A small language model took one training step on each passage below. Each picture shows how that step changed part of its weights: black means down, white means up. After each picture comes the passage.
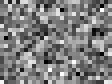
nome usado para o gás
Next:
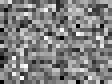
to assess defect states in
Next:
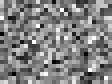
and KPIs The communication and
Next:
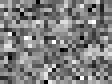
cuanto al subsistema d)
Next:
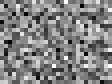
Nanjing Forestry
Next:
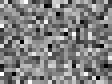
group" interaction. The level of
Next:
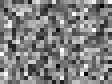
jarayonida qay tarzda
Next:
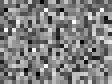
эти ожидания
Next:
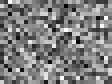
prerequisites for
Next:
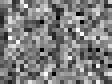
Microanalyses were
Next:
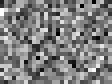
with and the manner in which they
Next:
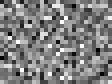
old non-induced
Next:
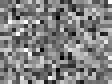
funeral pyre) is
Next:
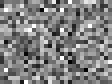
in the period immediately following
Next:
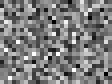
qaror qabul qilish
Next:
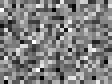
and the person initiating the
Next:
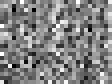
µs/cm at the
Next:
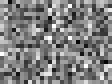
boy flora va fauna
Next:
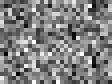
have concluded that increasing the
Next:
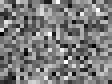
Unit IoT Internet of
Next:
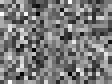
os avanços nas
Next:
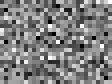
базову освіту в
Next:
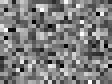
borate by hydrogen.
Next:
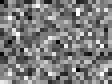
SDG4, University Social
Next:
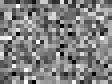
the result of *du*
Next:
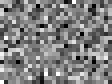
xos o'simlik
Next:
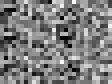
reguler dengan melibatkan
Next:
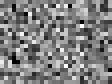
and almost 70% of
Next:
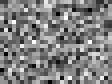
the health care system. New
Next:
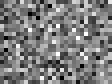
(tapi getaran pada
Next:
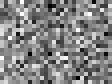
from various backgrounds.
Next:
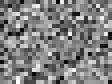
to conception of the project and
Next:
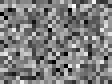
(Al Naggat,
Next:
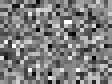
group of researchers performed the experiment
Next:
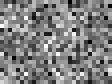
ega bo'lganlar
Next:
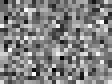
foydali nektar
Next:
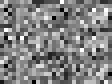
Pressure Vessel Code
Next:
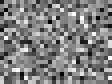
международной и
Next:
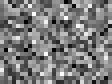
Simpson y Shannon
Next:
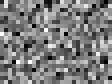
se vincula con la
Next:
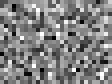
faster brominating and
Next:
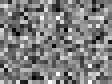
reported symptoms of avian
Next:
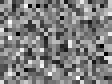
(4) details of analytical
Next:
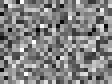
analytical protocol to identify the
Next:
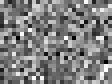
listening talent,
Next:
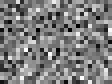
commercialisation plans.
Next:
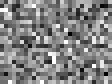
y normas para los autores de
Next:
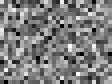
the foundations of each of the developed
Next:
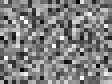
guidance for the compliance levels
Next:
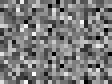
на фризер,
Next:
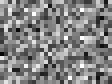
workshops and an
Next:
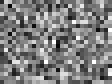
tuberculosis*, и
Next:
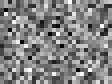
and traditions of Santal
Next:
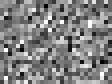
bu mehnatda
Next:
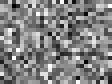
Ideas at the Institute
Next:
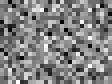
promoting capacity building to
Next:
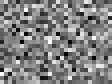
consent from the appropriate
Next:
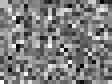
zamonaviy texnologiya
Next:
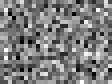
were used to manufacture the
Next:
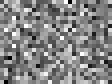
dan mengekspresikan
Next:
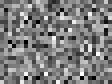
или даже почти
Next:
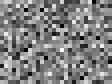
must conduct a comprehensive
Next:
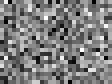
environment or human health.” In the
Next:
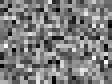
е свързано и
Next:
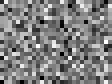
shared work; I don't know
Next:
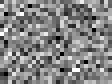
higher resistivity for
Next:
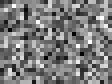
(2 Kurpychova
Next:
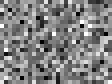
led into emerging computing
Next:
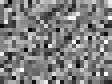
formulation was done taking
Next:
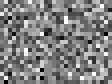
blue blood determines the
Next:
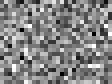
Conclusion: comfort is
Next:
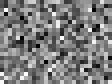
bo'lmagan yoshda
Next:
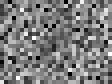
cognitive disorders, such
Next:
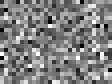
бир қаторда
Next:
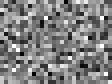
allied services including awareness
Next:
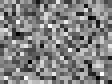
Different authors relate
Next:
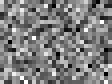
environments. Preliminary results
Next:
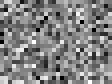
and performed in good faith.
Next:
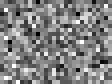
deb so‘raydi.
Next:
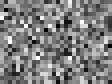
Management Plan 1 2 3 4
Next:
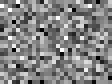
who pointed out that the
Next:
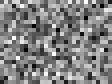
ha mostrado un valor
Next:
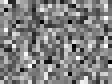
represents a laminate
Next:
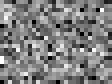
спираючись на
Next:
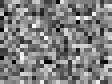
to the respective gene
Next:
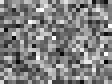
can be more grasped more
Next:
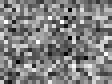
National Association of
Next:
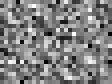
ambas elecciones han sido las
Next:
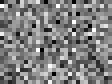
Sources of Acid Rock
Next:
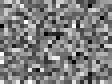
yield values of surface tension
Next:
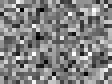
umumiy o‘rta
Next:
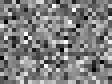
to provide solar panels to
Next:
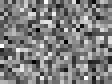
8. Бегаттин
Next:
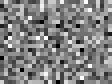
fractal behavior workload
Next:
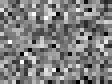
scenes. In addition, we
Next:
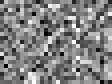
interaction between nations in
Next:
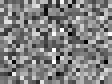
in the form of analyzing
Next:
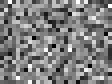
Unidos. Comparativamente
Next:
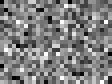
ва халқига
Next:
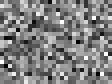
las H₀ (tabla
